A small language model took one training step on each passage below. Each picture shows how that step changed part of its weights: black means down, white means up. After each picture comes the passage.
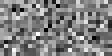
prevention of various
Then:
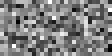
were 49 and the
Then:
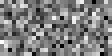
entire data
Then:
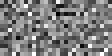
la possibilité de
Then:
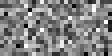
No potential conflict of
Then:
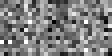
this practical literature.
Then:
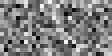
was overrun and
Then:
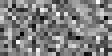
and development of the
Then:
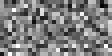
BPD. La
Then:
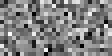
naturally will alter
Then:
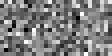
de los padres
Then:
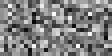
work and aspects that
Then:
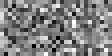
and innovation*,
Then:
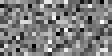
did not find a
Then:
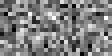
drug substance
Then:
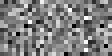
Educational developments since
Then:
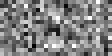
energy structures of
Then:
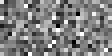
le haut
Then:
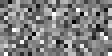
галита в
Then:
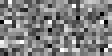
a Wonderful
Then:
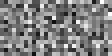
this paper did not
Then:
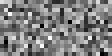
to support planning and
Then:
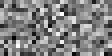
of Wings offers
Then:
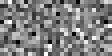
a prática com
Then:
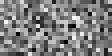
article goes into
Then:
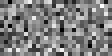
llegó a
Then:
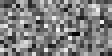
distance has to be
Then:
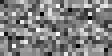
yield and water productivity
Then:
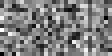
of the people in
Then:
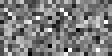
operate on different
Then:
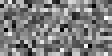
deformation refund rate
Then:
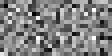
informação acessível
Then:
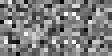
a whole,
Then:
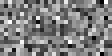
capital, que
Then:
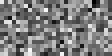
far does not address
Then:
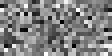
impact sur la faune
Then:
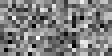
and light were used
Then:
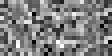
carefully designed
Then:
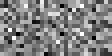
network parameters is
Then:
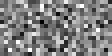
examine the distribution of
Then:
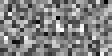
mortality due to
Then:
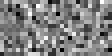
widespread way
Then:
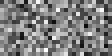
2, which had the
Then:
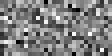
regional, national and
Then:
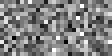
Expt. A
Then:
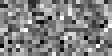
need for immediate
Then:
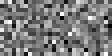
aumenta en
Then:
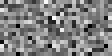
are needed to have
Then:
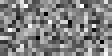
discipline du
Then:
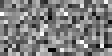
with ether. In
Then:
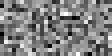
of their academic
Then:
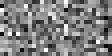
findings to project international
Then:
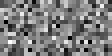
что ввиду
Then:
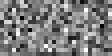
dreams at the
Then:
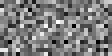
в природе
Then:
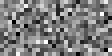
Marinho que foi
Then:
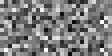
SR SR
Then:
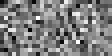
characterize the features
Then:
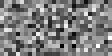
of the major frameworks
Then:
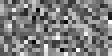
BP: HC
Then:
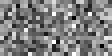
kunda hech
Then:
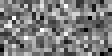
In general, we used
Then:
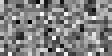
sediments to the water
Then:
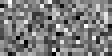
on a power loss analysis
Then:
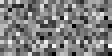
has been developed to
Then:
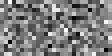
is to maintain the
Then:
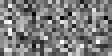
an orientation to
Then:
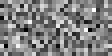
All these formulations
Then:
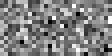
should provide resources for
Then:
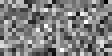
deployed applications,
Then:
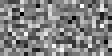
il concerne les
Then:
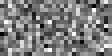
análisis a
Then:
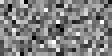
cattle in several
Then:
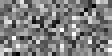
tres autores.
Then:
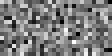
remove the
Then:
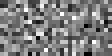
proper functioning of any
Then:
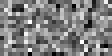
the new teaching
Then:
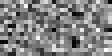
da inclusão social das
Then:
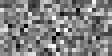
occurs within a
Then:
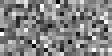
was performed, which
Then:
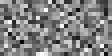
reagent, a
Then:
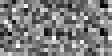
CVD. This
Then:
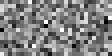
will attempt
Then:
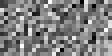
СРСР при
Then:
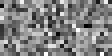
of preparing
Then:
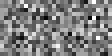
E) and the
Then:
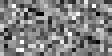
цьому можна
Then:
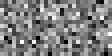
approach is used,
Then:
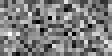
technologies give access
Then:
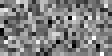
since clinical
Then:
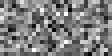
of India.
